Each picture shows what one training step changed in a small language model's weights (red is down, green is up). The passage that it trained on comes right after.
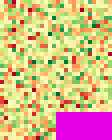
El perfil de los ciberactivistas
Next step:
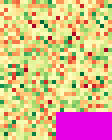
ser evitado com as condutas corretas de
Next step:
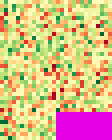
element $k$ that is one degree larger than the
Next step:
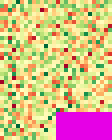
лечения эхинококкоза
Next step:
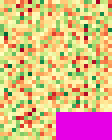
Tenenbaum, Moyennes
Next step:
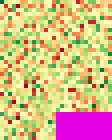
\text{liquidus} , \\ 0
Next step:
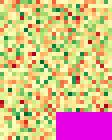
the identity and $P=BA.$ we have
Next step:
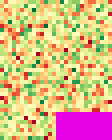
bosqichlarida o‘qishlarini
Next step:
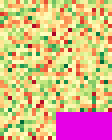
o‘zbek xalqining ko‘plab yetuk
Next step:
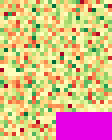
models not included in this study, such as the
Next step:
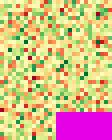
paper is organized as follows: Section 2 is
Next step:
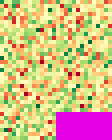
\end{equation*} \ \ \textbf{Proposition
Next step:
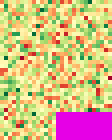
fan buyicha kompetensiyalarini qanday
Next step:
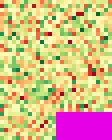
perfil para el gerente social en un
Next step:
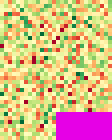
Chang (2009)¹¹ yang mengulas
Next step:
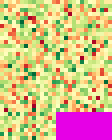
On the other hand, in general , we do not
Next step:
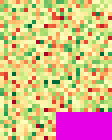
раздвижной стеной и
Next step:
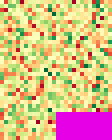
to $v^{\pm1}$. Besides
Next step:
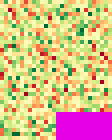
аҳамият касб этади.
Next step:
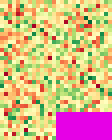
bifurcations through experiments. A different problem which
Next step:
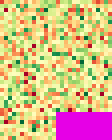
la aptitud determina si la
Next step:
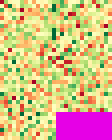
and throw away the rest of its
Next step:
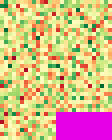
texnologiyalari, ta'lim, interaktiv
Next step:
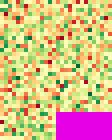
is an almost AF groupoid. A
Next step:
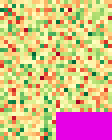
the argument $f$ when the immediate reward function
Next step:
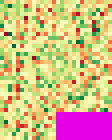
usia 20 tahun ke atas, yang
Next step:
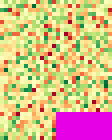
some $m_i\geqslant 1$, and
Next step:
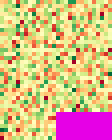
sms's and wsms's. Let
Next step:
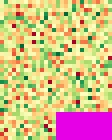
HOST-EXAM Extended Study
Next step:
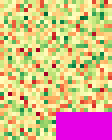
por la prof. INES CONCHA
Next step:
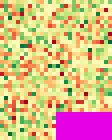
me aware of the fact that the coefficients in the
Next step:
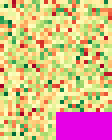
are identical $3 \times 3$
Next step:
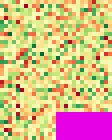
The pointed 2-coloured
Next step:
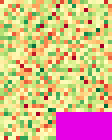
23 S N Las lecturas de
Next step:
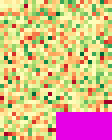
com o corpo da lei, o
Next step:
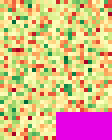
(u \otimes v)=(h \cdot
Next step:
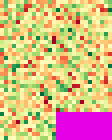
of one of the edges on the opposite face to
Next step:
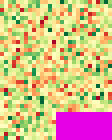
for 10 MeV incoming beam}
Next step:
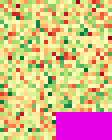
We first prove statement (i). The classical theorem of
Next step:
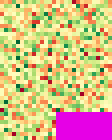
têm revelado grandes
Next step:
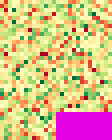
коллектива «Jugendstadt»
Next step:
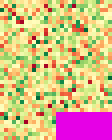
the multiple polylogarithms. They are
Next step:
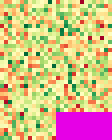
manejar datos no estructurados y
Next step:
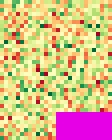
\in W(J,S)$ for
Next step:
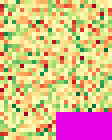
summable sequence of positive numbers, and let
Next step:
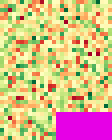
$A'$ be $A\setminus B$
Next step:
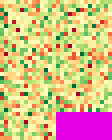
ўзликни англашдаги
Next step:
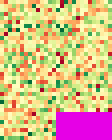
reduce the assertion to the normal crossing case.
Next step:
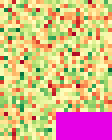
by one for the reduced automorphism group $\G$.
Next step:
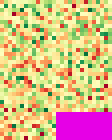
Эти лексические единицы
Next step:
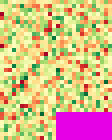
pas o szerokości 2 m po obu
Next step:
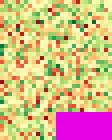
Пер. с англ. -М.:
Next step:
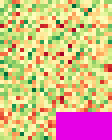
занимающихся: мышцы
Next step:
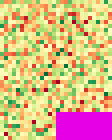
present in both stability diagrams, compare again
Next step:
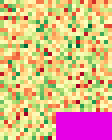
\uparrow 1$, by Lemma 3.2 we
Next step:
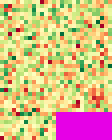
d'Urysohn $\mathbb{U}$
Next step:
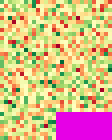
\R^d_\xi$ such that
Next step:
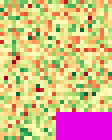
connected algebraic group. Put in another way, there
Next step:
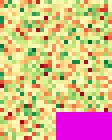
развивающего, программированного
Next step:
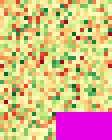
tempo entre o diagnóstico até a
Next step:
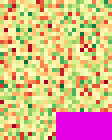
unique history and feelings of national
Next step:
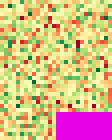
$f,g\in E(T)$. Since
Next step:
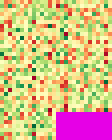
benötigen einige von uns mehr
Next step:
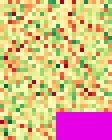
we instead focus on the related measures of the network
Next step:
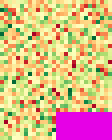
the National Science Foundation.},
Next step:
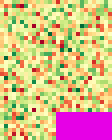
вуз и получать высшее образование
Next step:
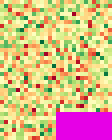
foram progressivamente migradas para
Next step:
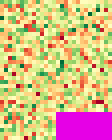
ризик конфлікту не з
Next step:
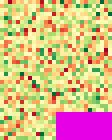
derivative on mid-points for a quantity having
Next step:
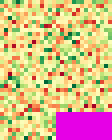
section. \section{The permutation representation in
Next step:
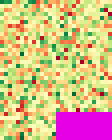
The mean and variance of the TInG
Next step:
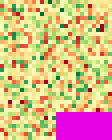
above that $ws_i$ be freely
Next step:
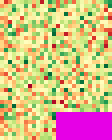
might seem conceptually easier to consider a single
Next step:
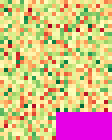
van dit management zijn: 'target
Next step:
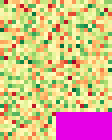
контроля, что полностью
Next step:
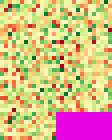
va umumta'lim maktablari
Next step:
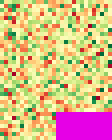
\times (\mathbb{R}_\theta^n -
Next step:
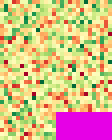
такий підхід частково піддається
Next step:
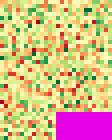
affreuses. Les responsables de
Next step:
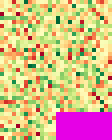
sociales. Es donde se hace política con
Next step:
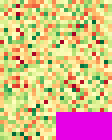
1. Rahmonov N. O‘zbek
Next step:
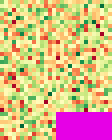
I.L. Dulchayeva,
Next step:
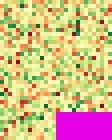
fiber at infinity, the characteristics classes point of view
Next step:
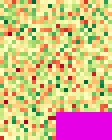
musiqa orqali hissiy munosabatlar
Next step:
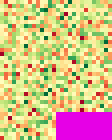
saúde das pessoas. Os idosos são
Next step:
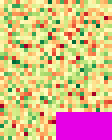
rivojlantirish, uni hayotimizga yanada
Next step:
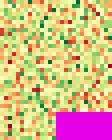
carefully and although we will define a
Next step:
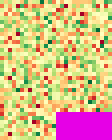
University,}\\ {\em 182 George
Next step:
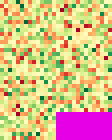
differential equations. {\em Acta Math.} {\bf
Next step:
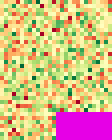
\cite{Ding} as well as the explicit
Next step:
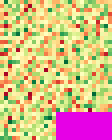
way of optimising organisational structures, is
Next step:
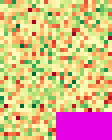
y el diálogo con otras
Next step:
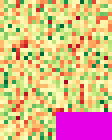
le rôle de la SC sur la relation
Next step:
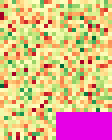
key notion involved is $\tau$-smoothness,
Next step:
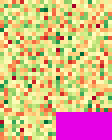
діяльність виглядає
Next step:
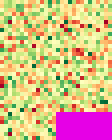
bilimni oshirishi mumkin. Biroq
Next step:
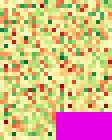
admitted symmetry algebras and optimal systems of
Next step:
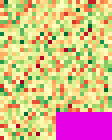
of simplicity. First, we need to spell
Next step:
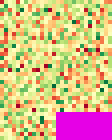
– санъат соҳаси
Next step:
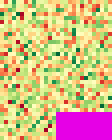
er de aandacht op, dat
